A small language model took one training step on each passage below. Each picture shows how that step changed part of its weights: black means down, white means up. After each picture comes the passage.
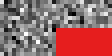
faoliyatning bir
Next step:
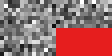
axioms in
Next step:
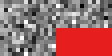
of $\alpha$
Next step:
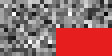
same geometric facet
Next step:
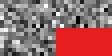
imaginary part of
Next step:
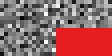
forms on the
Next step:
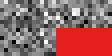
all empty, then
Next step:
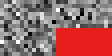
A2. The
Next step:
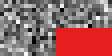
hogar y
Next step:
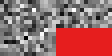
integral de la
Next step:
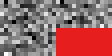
estimators for
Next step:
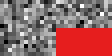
și altul
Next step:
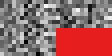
will not be
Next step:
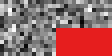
boshqaruv uchun
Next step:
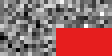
of scalar can be
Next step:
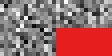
Spaces: A
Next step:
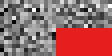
veri seti
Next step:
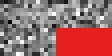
pour fournir
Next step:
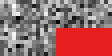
actually converges and there
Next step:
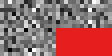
среди се
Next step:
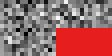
all path maps
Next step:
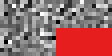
a non-zero
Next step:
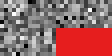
sohasida ham
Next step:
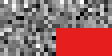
both positive and
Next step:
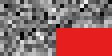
vinden dat
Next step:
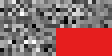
muhimmi? //
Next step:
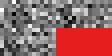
will result in another
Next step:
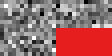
kasblar bilan
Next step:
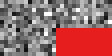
qilishga xizmat
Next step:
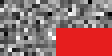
sobre essa
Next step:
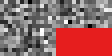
de poder,
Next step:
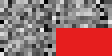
\leq \epsilon
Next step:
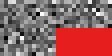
\\ {\it Control
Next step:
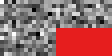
definition and for a
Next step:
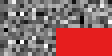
xizmat qiladi;
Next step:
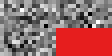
We are interested in
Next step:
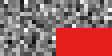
say an informal
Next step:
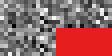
the proof of this
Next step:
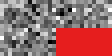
propose a new
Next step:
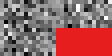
repeated if necessary
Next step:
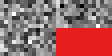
four functions $$
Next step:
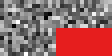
genera of
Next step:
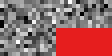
berish 4.
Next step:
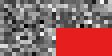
consiste em um
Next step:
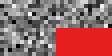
and hence any
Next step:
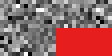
the cohomology of
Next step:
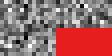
- SINI
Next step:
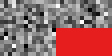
increases again as
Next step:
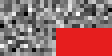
function} (\
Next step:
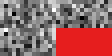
hard work,
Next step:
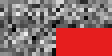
(as above,
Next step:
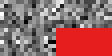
paper, we give
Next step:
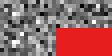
concepts of
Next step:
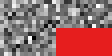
for each}\quad
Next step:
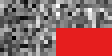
assumptionless approach
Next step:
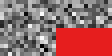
the theorem.
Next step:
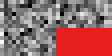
permeability values
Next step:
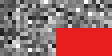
de Pioneer
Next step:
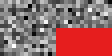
zarur. Bu
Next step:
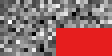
dan dimensi
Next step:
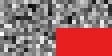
bound for our constant
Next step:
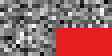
immediately implies that the
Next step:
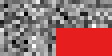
given in Lemma
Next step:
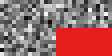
is always degenerate
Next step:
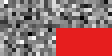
way, namely,
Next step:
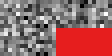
basis data.
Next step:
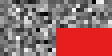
communauté de
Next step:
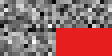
в больших
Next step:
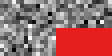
dimension is generically
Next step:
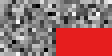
size of a family
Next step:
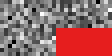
study employs
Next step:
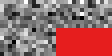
and take a general
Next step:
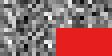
Medical Sciences,
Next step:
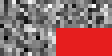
sensor provides
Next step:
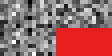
data migration,
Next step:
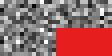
we can associate
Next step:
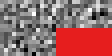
спреда –
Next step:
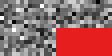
que os resultados
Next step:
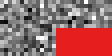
that is, the
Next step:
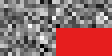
the following result.
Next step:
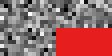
a truncation
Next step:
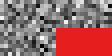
the eigenvalues of a
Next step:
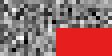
be sums of
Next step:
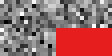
finite dimensional in
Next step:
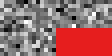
into components corresponding to
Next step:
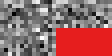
summarize the
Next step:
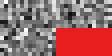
a case,
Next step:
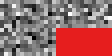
such that for all
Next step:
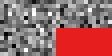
всех и
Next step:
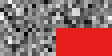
set of all maps
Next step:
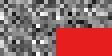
formal series --
